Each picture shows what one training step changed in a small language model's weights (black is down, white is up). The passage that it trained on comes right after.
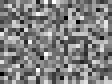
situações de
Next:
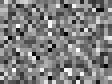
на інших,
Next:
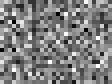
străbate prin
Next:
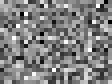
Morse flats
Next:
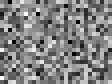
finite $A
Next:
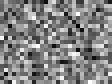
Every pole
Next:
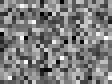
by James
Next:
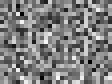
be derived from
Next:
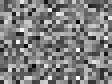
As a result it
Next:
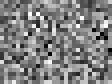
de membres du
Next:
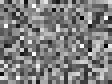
equivalences $$
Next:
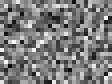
are estimated by
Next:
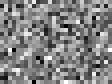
valuable discussion
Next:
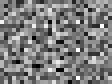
exists a real
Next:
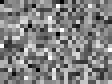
the Motherland
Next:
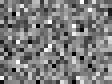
\newblock In
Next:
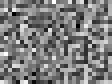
ε from
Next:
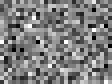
every $\ep >
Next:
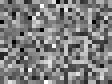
necessidade de
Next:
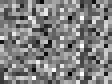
out to be
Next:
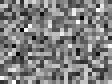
familias, la
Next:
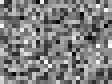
of $\kappa$
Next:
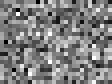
it is possible to
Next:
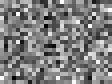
hard to see
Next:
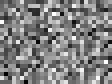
Let us consider the
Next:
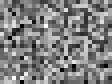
como contexto del
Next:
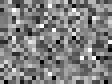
el tiempo
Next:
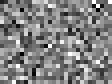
con su juego
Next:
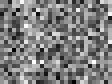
component $D$
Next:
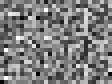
limit cycle has
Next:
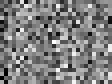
MY =
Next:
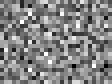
dependencia de
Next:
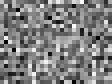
will be clear which
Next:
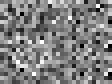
specific instances,
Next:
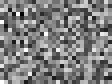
materials related to
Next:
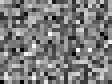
operator acting on
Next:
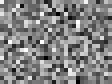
the obtained results for
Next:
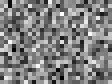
prove the following
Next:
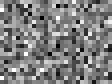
are not irreducible,
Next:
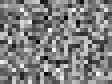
the populations in
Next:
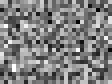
or ${\mathcal
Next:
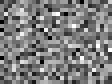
i vrlo
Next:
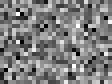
together with some estimates
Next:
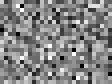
\psi \in
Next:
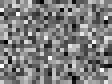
according to the
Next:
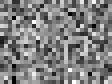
$R$ do
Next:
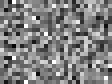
of an infinite product
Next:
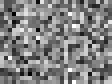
and $s =
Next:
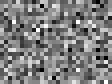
spor yapma
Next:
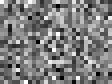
the limit. We
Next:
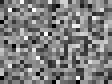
of SB
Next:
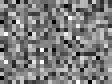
никто не
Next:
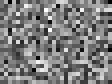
is the unit vector
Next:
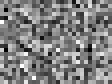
an insufficient
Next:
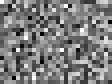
werden. Es kann
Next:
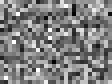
work and propose
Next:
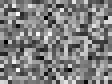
it corresponds to
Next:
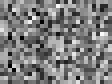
locally representable.
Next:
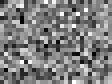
we saw in
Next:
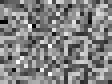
va shu
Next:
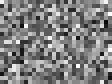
distributed parameter systems
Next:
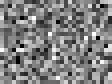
minors of
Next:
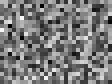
PC matrices.
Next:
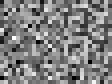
} Assume that
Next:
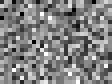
қилиш ҳамда
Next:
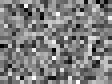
sua estrutura,
